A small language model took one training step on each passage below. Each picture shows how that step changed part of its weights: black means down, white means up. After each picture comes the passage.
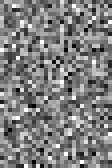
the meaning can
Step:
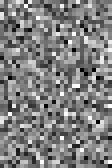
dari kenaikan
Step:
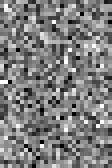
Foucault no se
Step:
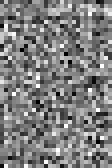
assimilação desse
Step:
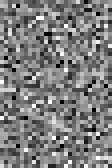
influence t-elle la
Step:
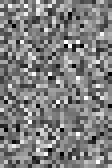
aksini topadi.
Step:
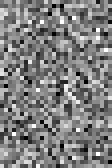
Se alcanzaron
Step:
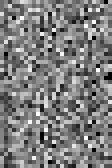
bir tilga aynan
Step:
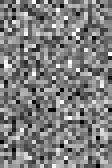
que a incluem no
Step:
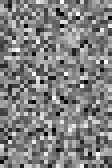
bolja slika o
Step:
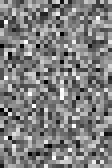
clients et en termes
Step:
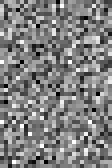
hala yakını
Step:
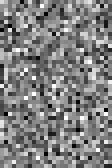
um lado, foi
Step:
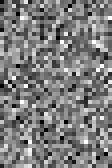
three cycles
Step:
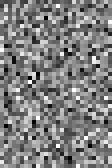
beperking van
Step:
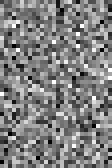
analysen kunde
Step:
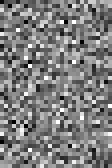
10% dan ortiq
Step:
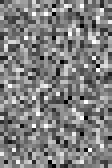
seguras pela
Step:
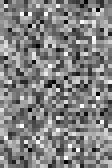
e sistêmica de
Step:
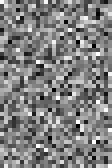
el estrés en un
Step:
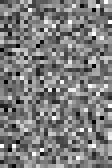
Este artigo investiga
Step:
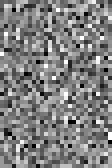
до примітивного»
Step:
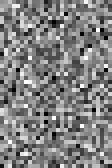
ve dünyanın
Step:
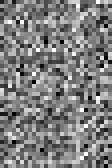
bahwa generasi
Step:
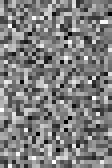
el intercambio de
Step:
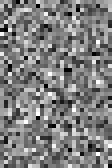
turli tadbirlarni
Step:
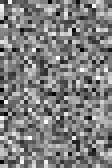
obra de P. A.
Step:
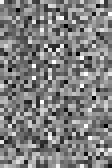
и Китая; -
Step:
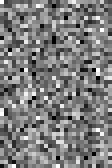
avval ham keksa
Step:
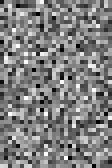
tous ces rôles
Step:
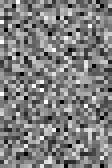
Profissional As
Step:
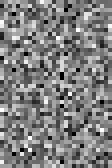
opportunities for
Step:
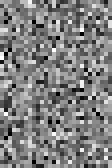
- ўқитишнинг
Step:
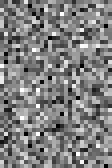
и распределение
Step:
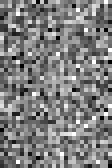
werden, wie
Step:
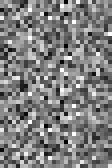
o'z qarashlarini
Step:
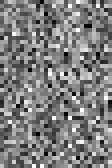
сув чиқарган
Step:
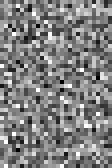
ocorrência da
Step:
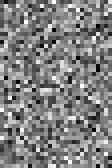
outro benefício
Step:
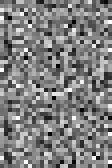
Kawasan ini
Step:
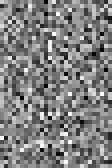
во многих
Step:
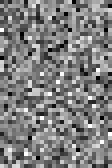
katta doirada
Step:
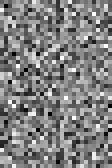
analogice sau
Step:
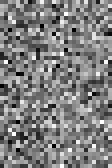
of their free
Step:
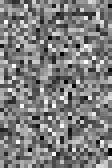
нем отдельные
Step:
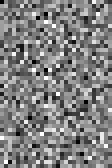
de reconhecimento de
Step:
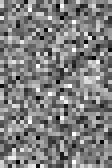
o‘tish uslubini
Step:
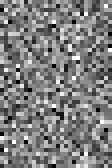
dianalisis menggunakan
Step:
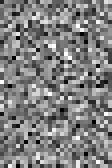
eğitim sistemlerinin
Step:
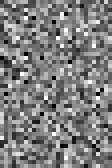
trebui să se
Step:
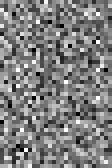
dengan meotong secara
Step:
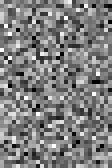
for active communicative
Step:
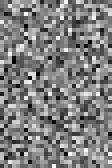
bei Personen,
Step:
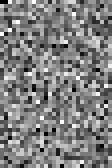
esa, shartli
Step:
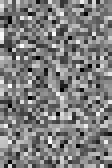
9. Изходен
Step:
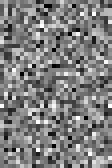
Esta opción está
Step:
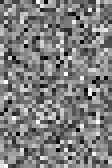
rolini hisobga
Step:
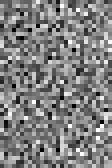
aus dem eigenen
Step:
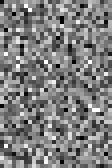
varieties of
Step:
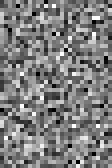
class using the
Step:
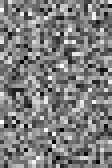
Political Science*.
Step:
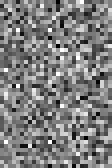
13. Матвеев
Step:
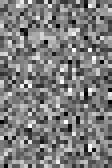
bo'ri bilan birga
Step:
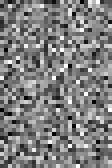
жемчужине на
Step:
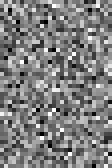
проведення реформи
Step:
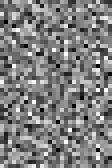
mubah atau
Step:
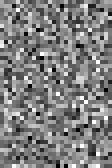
iniciar su propia
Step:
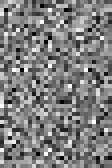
представлена в
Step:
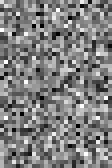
collaboration entre les
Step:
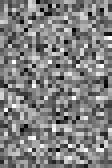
cirugía será
